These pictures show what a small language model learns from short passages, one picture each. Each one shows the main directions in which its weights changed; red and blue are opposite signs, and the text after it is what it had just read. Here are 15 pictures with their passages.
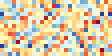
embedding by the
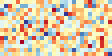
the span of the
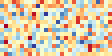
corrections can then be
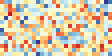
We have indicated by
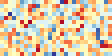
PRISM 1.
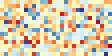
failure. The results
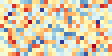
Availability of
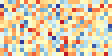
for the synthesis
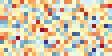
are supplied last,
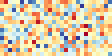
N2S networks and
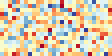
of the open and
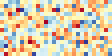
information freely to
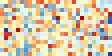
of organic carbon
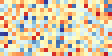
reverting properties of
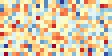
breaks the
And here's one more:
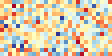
lead to improved
